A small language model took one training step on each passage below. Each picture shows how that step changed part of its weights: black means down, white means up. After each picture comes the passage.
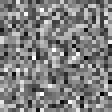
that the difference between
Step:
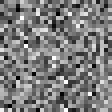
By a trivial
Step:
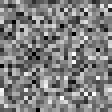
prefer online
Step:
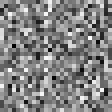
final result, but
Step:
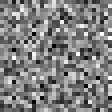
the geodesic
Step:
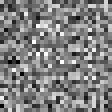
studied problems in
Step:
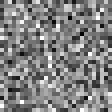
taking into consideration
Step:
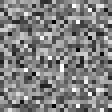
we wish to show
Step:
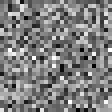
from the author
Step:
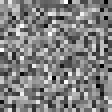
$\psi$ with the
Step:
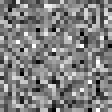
not significantly different at
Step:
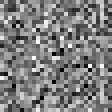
of these intervals
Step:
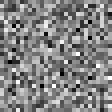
of parties in the
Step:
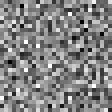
reasoning as
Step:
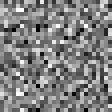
frames for a
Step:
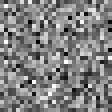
male ranged
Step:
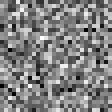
to reveal the
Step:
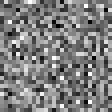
in the route
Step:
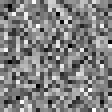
Social support in
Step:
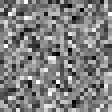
load peaks
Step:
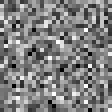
of the distribution.
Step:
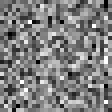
caused significant
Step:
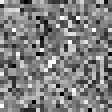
generic solution array
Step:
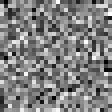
to provide conservative
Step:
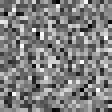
demands would not
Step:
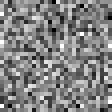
steering and
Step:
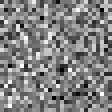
extent of about
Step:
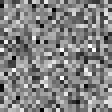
activities fall
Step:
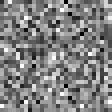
banking is one
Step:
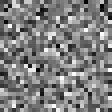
coincides with
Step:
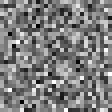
by Akos
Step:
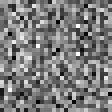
DIII by a
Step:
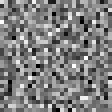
projections} to
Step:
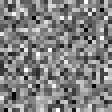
two examples introduced
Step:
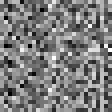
positive simplicial
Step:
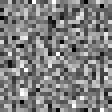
comparing the
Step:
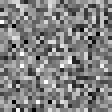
$f$ is
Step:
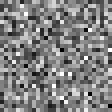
each class in the
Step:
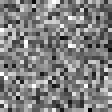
benefits of
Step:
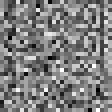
not on any operating
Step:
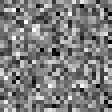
is deducible
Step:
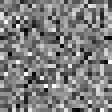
is compact.
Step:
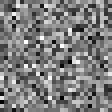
on $X$ that
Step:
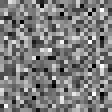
above all, for any
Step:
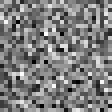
is bounded on
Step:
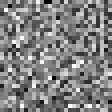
a key result
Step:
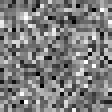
the QM region
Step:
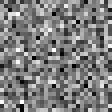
about existence of
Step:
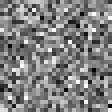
the nodes remain
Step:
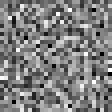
and social media
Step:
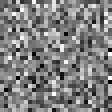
the direct sum is
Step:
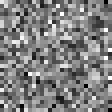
the simulation of
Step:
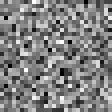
starting points and
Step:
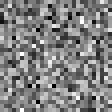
programme for the
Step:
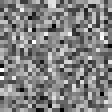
large $n$
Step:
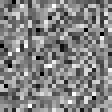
their position to
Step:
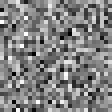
$w$ is
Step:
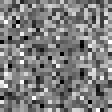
is not difficult
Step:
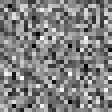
sensitivity and
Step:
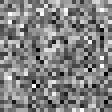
between the two is about
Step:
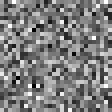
is predicted
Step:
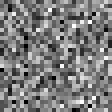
obtained from SVM
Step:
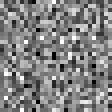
scheme and that both
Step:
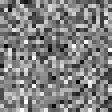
even the basic
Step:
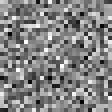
national level.
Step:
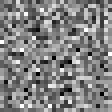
that $$\partial
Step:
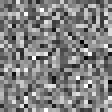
that the problem of
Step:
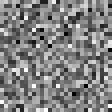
as sections of the
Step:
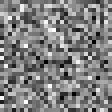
and $B$ are
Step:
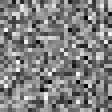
the increasing need
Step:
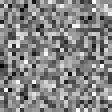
for $\deg
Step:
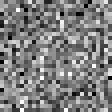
after each EM
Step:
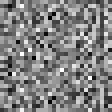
within local development
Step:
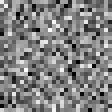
each case had been
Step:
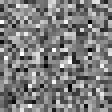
$N$, denoted
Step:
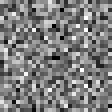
materials is one of
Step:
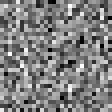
equivalent to a
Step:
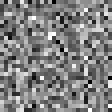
positions. A
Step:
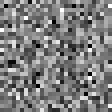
representatives of
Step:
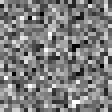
scale then,
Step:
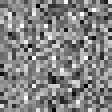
varying the size
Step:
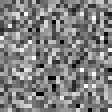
that % %
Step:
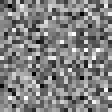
complex recurrence
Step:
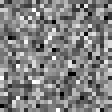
very localized
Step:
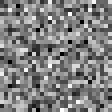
reached. The
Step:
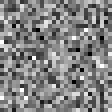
of which is the
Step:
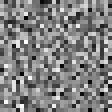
as a case study and
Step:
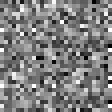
the morphism
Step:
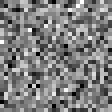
approved the final
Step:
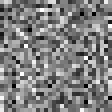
They have a
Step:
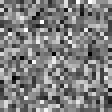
are flesh.
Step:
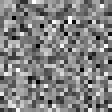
matrix. We will denote
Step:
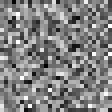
the study. A number
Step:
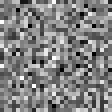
of the van
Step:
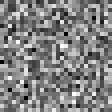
to limited space.
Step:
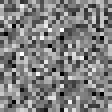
of $\Lambda$ on
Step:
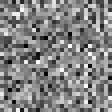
the inverse
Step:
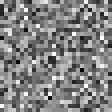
This finding is in
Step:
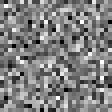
ranging from 20
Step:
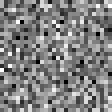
their writing
